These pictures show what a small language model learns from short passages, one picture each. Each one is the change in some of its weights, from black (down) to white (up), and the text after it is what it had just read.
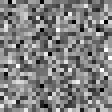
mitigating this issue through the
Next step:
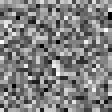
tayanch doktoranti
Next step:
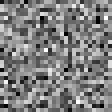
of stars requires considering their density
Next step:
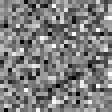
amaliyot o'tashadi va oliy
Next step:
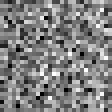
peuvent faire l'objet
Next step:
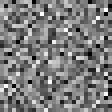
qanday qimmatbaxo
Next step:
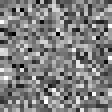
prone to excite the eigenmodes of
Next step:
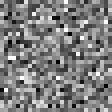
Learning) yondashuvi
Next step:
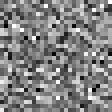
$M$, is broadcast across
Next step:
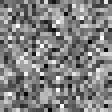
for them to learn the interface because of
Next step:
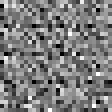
SEMIOTICS OF
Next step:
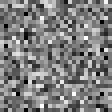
magnetizations in the FM
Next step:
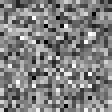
and the modified Lienard formula
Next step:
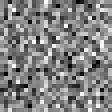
Cura sono un complemento, e
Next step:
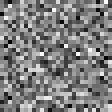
zero modes of the vortex: they are
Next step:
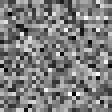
yield of scalar mesons in radiative
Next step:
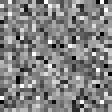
i \bs{v}_F \cdot
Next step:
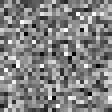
minimum when the interaction potentials are
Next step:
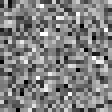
al evidenciar un pensamiento
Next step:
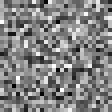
first time at which the fault-on
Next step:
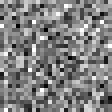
kelib, Marhamat
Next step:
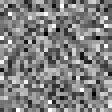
la registrazione del paziente
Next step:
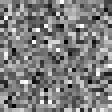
(mini - zavodlaridan)
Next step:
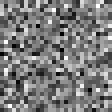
murosasiz munosabatda
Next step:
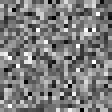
huquqlari sohasidagi
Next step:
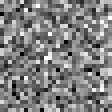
saúde, especialmente no que se
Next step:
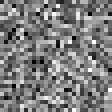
are not collected in triples but in
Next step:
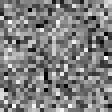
sem janelas mas com uma porta
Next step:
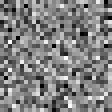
le phénanthrène chez
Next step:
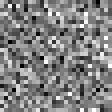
unlicensed or restricted
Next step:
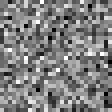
qishas diat dan jarimah
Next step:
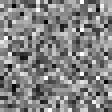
applying 10\% MDD and
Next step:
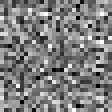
the entropy increments suggests that
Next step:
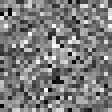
ijtimoiy muomala me'yorini
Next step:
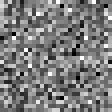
+ \dot{{\mathcal F}}$; note
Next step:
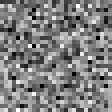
we have assumed that MOND only
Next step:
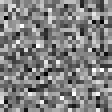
steady state density operator for the boundary
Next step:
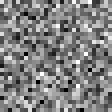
Fig.~3, where and hereafter we
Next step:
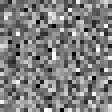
shakllari bolalar serebral
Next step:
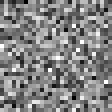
del Código Penal de
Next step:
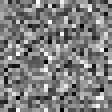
aspecto foi discutida a
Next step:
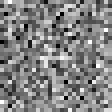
de los usuarios o *big
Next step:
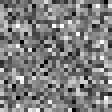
introduced to reduce chattering while
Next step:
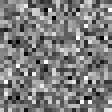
line}) with the observed luminosities
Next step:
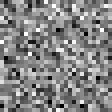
the run in the D-Wave quantum
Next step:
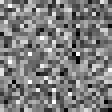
Filippeschi, C.;
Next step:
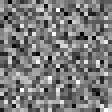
Illustration of the fabrication
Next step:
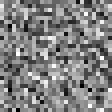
the matter-wave soliton can be
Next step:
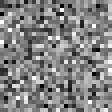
in the fields: criminal, social,
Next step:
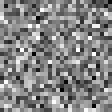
a clean MR image,
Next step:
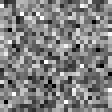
the linear term in $S$ the
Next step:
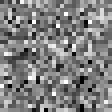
Broschüre gibt eine
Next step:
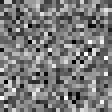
terpenoidlardan tayyorlangan
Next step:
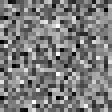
de meses do final do ano
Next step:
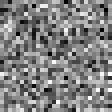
ministre. Le point essentiel du
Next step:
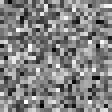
in the requirements and quantify the
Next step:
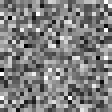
оказываются нам
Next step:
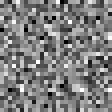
contacts minus a particular form of
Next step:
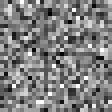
Голубецький П.
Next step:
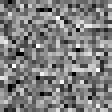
in lower BER. To ensure that
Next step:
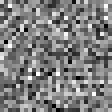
that there are three Hilbert
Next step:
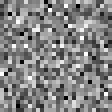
\vdots \hskip 4.2cm
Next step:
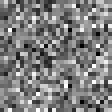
Yes & Yes & Yes \\
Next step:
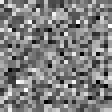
Şekil 6). Şekil
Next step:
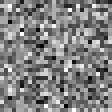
to constraint. As expected, this
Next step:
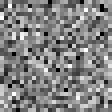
$k$ is an integration constant, which
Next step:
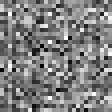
готовиться к первому
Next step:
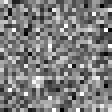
amalga oshirishdagi ishtiroki
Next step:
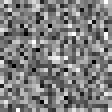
medium lies perpendicular to
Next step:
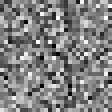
mevasi 3-4(mm)
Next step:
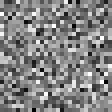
detection with present-day techniques and
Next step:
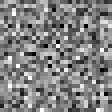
в мстя свою обиду
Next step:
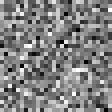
dismissal of the question of
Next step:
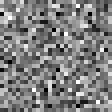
financing the book production.
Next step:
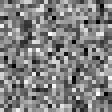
is a constant \cite{zamo};
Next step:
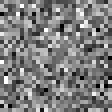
modified for large-scale production and obtained
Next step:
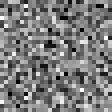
Üzerine Genel Bir
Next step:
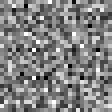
for the unstructured one (red
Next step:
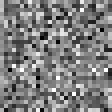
prediction. The overall size of the
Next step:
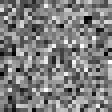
the exotic states have been reported
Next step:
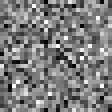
національного доходу
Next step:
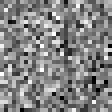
phase (see Fig. S6)
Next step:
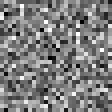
points, where large section of the calculated
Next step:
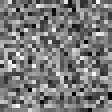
The examples considered above have maximal
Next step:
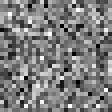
the best improvement of uncertainty error
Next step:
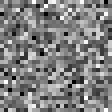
Pantheon verglichen
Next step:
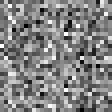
как эндокринный
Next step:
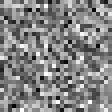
наследия. Броу и
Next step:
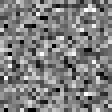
Дослідження полягає
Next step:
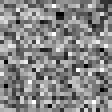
period, called the induction time, when
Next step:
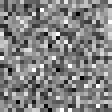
Model X Nmap scan discussed in
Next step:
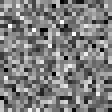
negative local maximum at $x$ =
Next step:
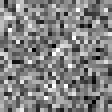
at the left the target is 1.2
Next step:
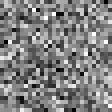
مقام حفظ
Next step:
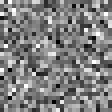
em contextos sexualizados,
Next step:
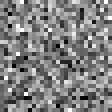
ETV es multifactorial y
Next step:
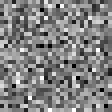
Psixologik nuqtai
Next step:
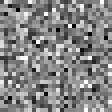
and deficit, and focus on the probability
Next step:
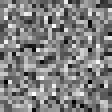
dayalı istidlâlin
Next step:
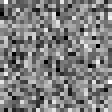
mulheres entre 15 e 44 anos
